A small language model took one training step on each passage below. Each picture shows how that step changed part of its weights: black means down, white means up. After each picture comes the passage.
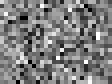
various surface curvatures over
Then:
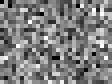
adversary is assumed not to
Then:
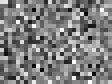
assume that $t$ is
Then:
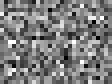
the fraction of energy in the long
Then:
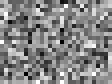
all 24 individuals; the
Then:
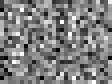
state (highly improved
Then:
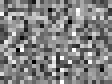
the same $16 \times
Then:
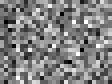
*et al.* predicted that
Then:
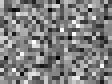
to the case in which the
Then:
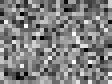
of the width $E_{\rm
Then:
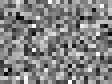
``Hamiltonian'' $\hat
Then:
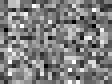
this difference, both variants
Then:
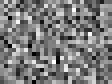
we get more complicated
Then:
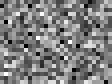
comparing the fluorescence
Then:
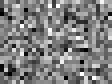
uniform distribution and conditional distribution
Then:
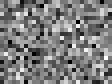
within a single testing environment which
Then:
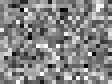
a 5-week
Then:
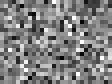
no basho no misprint
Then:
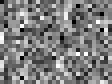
with AO, but with
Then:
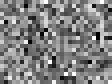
sample was then cooled by
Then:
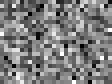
obtained for a magnetic recording channel
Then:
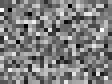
osmotic pressure. This
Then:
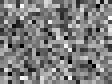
Data after Schrems
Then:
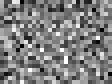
related by mass deformations,
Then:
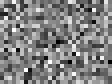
biaxial single-ion
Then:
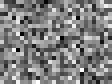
travelers (activity
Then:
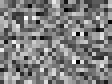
of the kinetics of ion pair
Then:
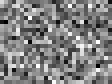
dynamics is shown to reproduce the
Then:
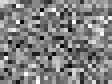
nonwetting template
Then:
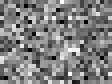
black hole entropy and hence towards
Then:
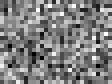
BESIII has performed the
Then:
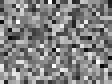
of order $l$=1
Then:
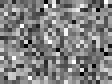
parameters, supports per-parameter
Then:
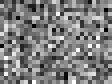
the total cross section as a function
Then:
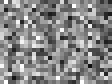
\begin{figure} \centering
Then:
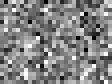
extended to other molecules for
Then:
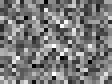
figure shows the ratios of the
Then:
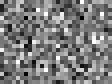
This mass term does not preserve
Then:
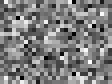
encoding) on each of the
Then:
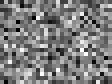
local language, to
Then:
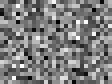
migration pathways and
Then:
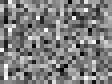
governs semantic
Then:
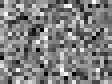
Widths in Large
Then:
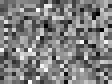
events will obviously be more
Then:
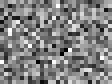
table using an index, and
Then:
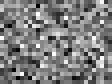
\frac {\partial W}{\partial
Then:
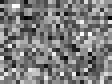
by the conformal weights of
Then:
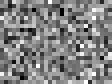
context it is the asymmetry of
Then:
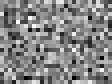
Myrinet interface
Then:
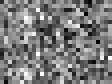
form of PDR,
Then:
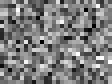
form considerably complicating the
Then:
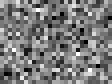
Latvia. While the
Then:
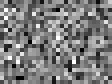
Fe. However, there is
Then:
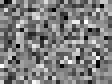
fulfil a {\it section
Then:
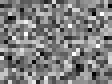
a fast compression of the
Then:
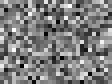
four-partial reactions with
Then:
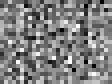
each energy configuration. The improved
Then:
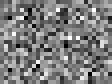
However, estimating
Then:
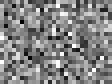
A1 and A2 is studied
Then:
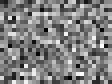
are often the most important when setting
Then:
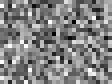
to the \QMS\ scheme
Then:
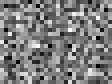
at the peak of the event.
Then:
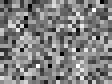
step towards this is to
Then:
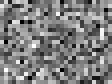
the real process 1 and the
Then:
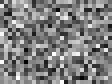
NN$ vertex. At
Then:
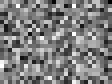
\end{align} with
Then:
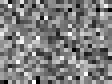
\ee It now remains to show
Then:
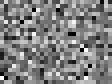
we are interested in
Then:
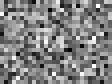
the probability of this state appears
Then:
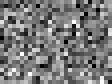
horizon. Therefore, the study of
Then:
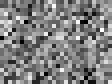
1999 Astrophys.J.
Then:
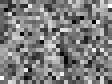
distribution of $\eta$ mesons
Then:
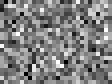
We consider bound state solutions that
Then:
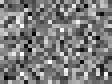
tensor field. At that time,
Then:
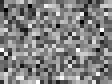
most favorable magnetic stable
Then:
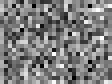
is from Daddi et
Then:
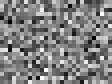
is invariant under parity:
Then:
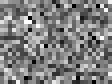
Na(001) electrodes
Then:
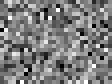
wave functions. But, it
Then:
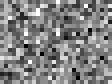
z stats of two groups
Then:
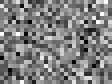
total invariant yield and inverse
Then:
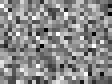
\cdot A_r =
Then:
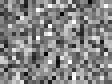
functionality that can be easily
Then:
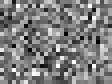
mathematical definition of the
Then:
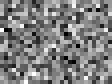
on the density of states of the
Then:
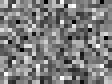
that margin gain
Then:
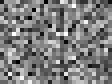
results are in agreement with the analysis
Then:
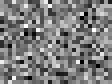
fermionic subsystem and
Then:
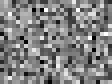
Bacteria respond to
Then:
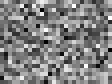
of regions annotated whereas
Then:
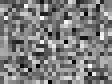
indicate smaller disc sizes than
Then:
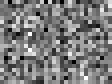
using the invariance of the lattice
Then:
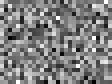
of gravity is acting in the
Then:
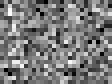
periodically replicated simulation
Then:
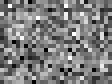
see, the modification leads to
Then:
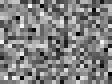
the solitary wave are,
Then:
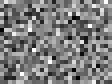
energy gaps $\Delta$ that
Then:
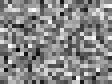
someone else’s
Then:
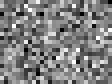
imposed auxiliary symmetry
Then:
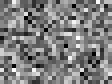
patterns in the use of
